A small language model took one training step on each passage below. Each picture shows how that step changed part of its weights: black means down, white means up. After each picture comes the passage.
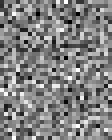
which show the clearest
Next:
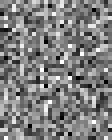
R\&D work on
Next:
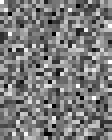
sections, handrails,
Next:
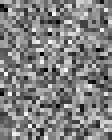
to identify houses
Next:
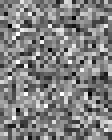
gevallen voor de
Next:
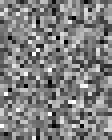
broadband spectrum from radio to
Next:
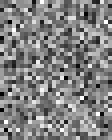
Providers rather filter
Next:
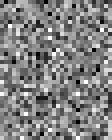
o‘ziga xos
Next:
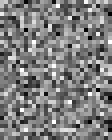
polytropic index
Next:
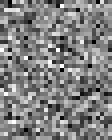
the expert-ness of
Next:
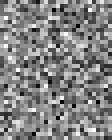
total exposure time of
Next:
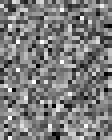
is thus characterized by the
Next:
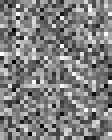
terminlarni bilishida
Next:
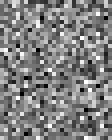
un centinaio di
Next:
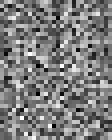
always positive, therefore the field
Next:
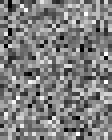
is seen that they are
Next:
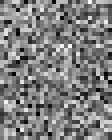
model with $N_{\rm
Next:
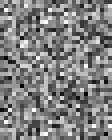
equilibrium state and with the fixed
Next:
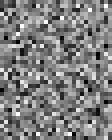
determinación de visualizar
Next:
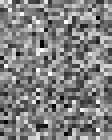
and entrepreneurship
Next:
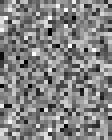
procedure of predicting the
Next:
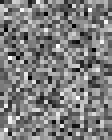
after the adoption of
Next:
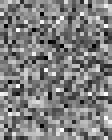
la comunidad educativa
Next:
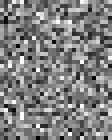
шу жойда
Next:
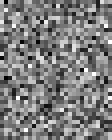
tracks occurs as the
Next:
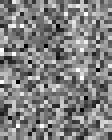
is taken as the compared algorithm
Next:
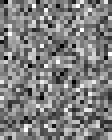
investitsiyalar yordamida
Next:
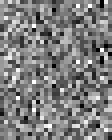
matrix $C$ given by
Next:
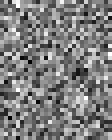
has converged to a
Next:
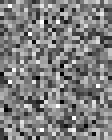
into photometric redshift uncertainties,
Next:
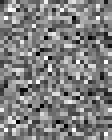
joint equations of motion reduce
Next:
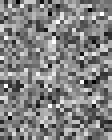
mumkin. Iqtisodiy
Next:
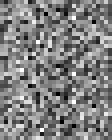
of the temperature dependence of the
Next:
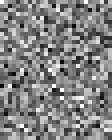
the sliding movement
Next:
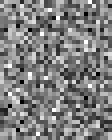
studies are very limited in number
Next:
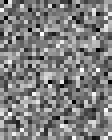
ma'lumot beradi.
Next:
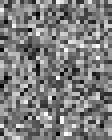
understanding that the molecular emission rate
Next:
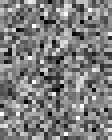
attempt is made to
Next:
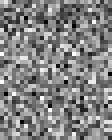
tadqiqotlarini boyitsa
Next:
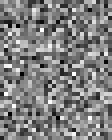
and electric quadrupole
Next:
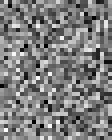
these observables, as shown
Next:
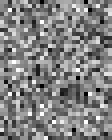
the number of polymer
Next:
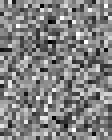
of quasars,
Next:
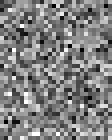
Documento disponible
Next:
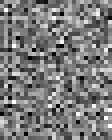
A., Hartl,
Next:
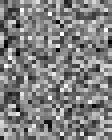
A Base Nacional
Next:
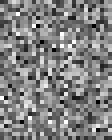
powered by the gravitational energy
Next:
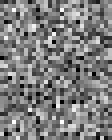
On the other hand, the
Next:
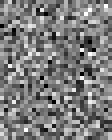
tratamento dos dados foi
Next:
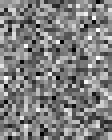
yang pokok,
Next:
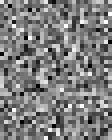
geçen *ilerü
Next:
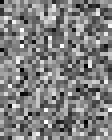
tomography, and for some
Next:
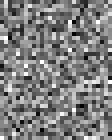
turning shimolga
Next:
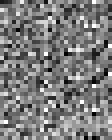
bo‘lgan nam,
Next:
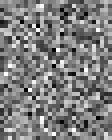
into two photons of lower
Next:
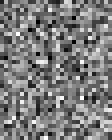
gets the required data.
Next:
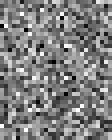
conclusão nos parece
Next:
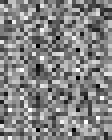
the presence of only three
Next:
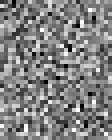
for protostellar
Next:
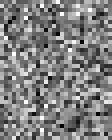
the diagrams as explained
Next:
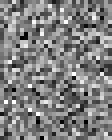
graph processing elements for the operators
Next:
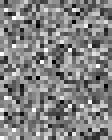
- kattalik uchun
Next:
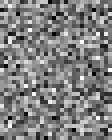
democráticas tais
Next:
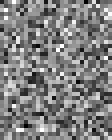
Study on High
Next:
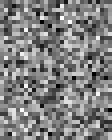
the model we use a
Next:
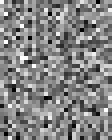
uzoq davom
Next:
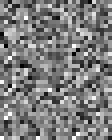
element analysis simulator
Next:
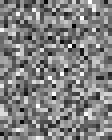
додавши в
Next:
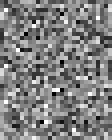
quark sector of this model is
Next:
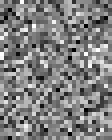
terhadap kondisi sosial
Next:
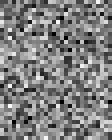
(comumente em um
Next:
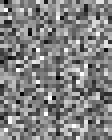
block the desired effect of
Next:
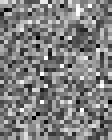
subsection, we proceed
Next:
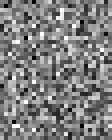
challenge performance found that
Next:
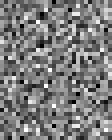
спрямований на
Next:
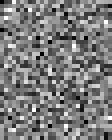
region of the channel is
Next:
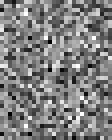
holda, uni darsning
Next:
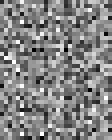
{\bibinfo {volume}
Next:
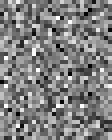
для подальшого
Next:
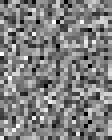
HRTF condition were found
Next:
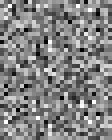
Dirac Hamiltonian containing
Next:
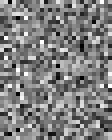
identified thin vortices and the
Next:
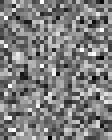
Pauli blocked than
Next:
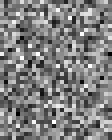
в селекции
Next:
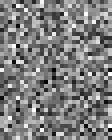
are often affected by large
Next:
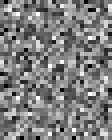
образования ТБО в
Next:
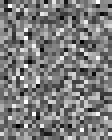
morala ajung să
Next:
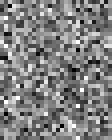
the {\em total}
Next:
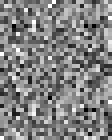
namoyon qilishlarida
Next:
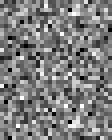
у розвитку міста, що
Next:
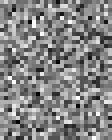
the factorization formula for
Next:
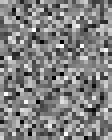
til nazariyasi doirasida
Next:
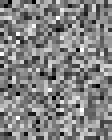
found that in the process of
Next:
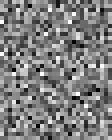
conditions The validation study is
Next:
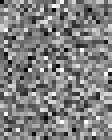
Effect of In
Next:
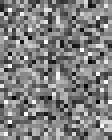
e caracterizar a
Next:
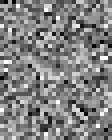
piyodalarni aniqlash
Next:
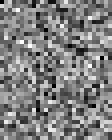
FMR emerges from the
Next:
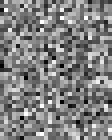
mass and stellar age, and
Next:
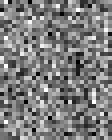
progenitor star assuming
